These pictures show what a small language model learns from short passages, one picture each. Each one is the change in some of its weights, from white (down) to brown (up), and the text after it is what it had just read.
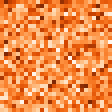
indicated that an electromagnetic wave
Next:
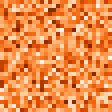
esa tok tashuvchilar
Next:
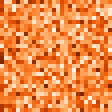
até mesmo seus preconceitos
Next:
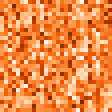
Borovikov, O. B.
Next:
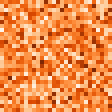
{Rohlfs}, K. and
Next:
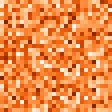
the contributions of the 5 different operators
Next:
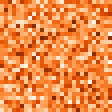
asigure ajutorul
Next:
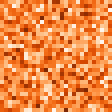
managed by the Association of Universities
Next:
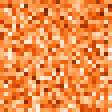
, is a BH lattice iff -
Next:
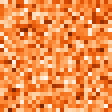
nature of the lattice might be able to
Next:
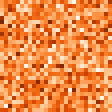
two ingredients together.
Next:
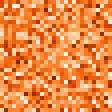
enfoque holístico, que
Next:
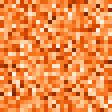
tajribalar ” moduli
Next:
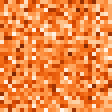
Frank R., "Estimating in
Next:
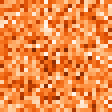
Electronic Shot Noise}, author
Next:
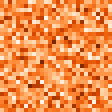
uji: Tabel 1.
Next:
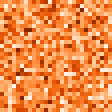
ser repensadas as demais
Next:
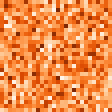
difference in $y$ axis scales in
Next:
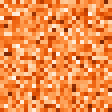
gives rise to a Heaviside
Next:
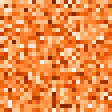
Interpretation From the above pie
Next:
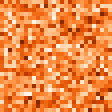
respectively \cite{Burkov}.
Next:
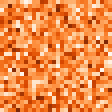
the conditioning melphalan
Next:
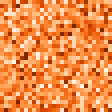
members striving for joint
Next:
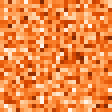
knowledge already present in pretrained
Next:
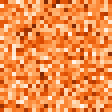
imply recommendation by the National Institute
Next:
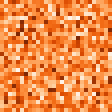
any ideas, methods, instructions or
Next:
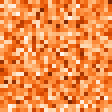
more, are measured. This means anything
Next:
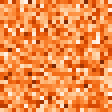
detection measures for monitoring.
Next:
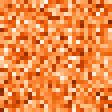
adolat fazilatlariga
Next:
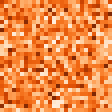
and reported in 1% to 10% of
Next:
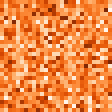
experimentally observed Hi–C maps,
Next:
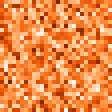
dan peneriman layanan
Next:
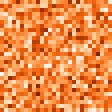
factors at the same relative grid point
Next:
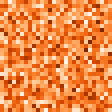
le due temperature è fortemente
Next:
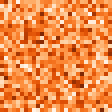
and the effect of axial forces on
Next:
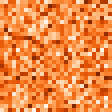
(i.e. the recoil rate
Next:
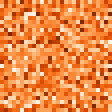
(0.50) \\ \hline Structure
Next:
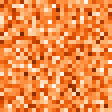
- o'rilishni tanda
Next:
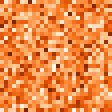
the spin correlations, universal features
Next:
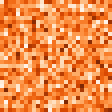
diatur dalam hukum Islam
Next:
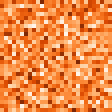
is the only data with sensitivity, and
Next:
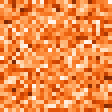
\caption{ From top to bottom
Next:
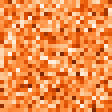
tumor, stage, personal
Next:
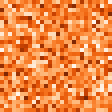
Sussex, Brighton,
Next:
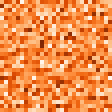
a importância de uma boa alimentação
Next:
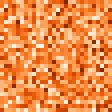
pure tone audiometry,
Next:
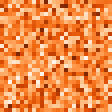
Fry(1992) while some notations
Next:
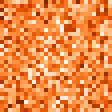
essential design fundamentals of a WBAN
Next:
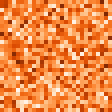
указу – это отбор
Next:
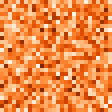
tajriba orttirish
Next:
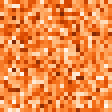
the low-dimensional physics with the
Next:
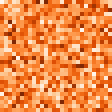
such that \emph{identical}
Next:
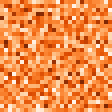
scenarios with limited labeled
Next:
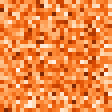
(41) and Dubey,
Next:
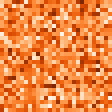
and also covariates are zero
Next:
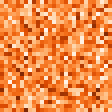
chiarire, quando entra
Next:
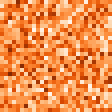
of restricted routes. The relatively
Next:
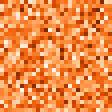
gaz va neft kabi
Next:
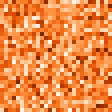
of the dumbbell in vortices
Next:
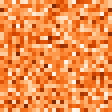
ўз ютуқларидан
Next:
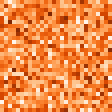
their professional musical development. For many
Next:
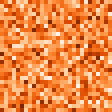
section for the event under study, and
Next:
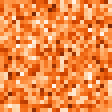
Walsh–Hadamard transform
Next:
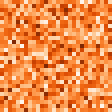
the density operator of the isolated system
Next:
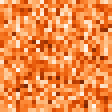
Dumas, dirigeante
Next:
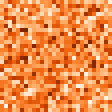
knowledge gained during the lessons. In this
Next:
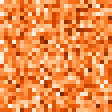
positivity $S\geq 0$,
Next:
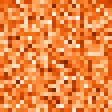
the frequency bands are not linear but distributed
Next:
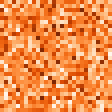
ferro e vidro recuadas
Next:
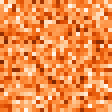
at the primary transmitter. For example,
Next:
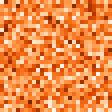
the orthogonality of the
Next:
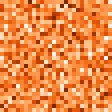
Many of the operations modify the
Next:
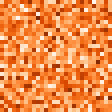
instituir o que parece ser um
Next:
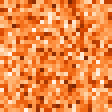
of wine for rum in the
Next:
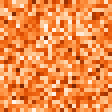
cease although over exposure to these
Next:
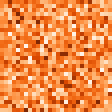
выше, при угле
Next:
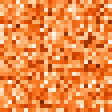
AF state for RE=La,
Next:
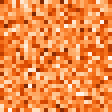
\mbox{ for }\forall
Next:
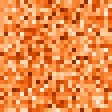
shops, hotels and
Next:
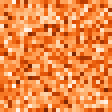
осваивают базовые
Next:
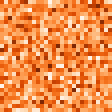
strangers. Be a facilitator and
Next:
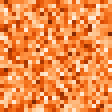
previous relevant studies that have been carried out in
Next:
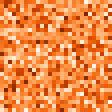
власть Империи,
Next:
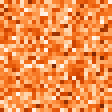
deviation Hamiltonian}
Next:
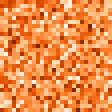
review notes associated with the dataset under review in
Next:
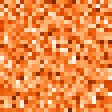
matrices are all connected to their
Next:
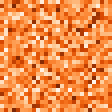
yanada samarali bo'ladi
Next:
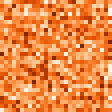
$\theta_{EiBj}$ between
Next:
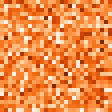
használata gyáva,
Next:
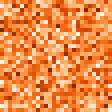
subsequent observations of other short
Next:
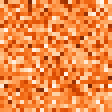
Cengage Learning. 18.
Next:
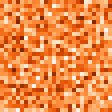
1--3 dimensions. We see that linear
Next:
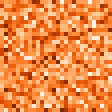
The last term is a viscosity ratio
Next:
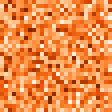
short-period systems and wide common
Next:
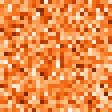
resurslarning kamayib
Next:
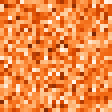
Journal INTERNATIONAL
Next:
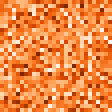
is determined by the choice of $K$
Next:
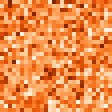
linear in this velocity will be helpful in
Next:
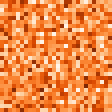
etc. without recording them. It should
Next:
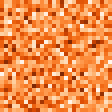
associated with places of the trajectory
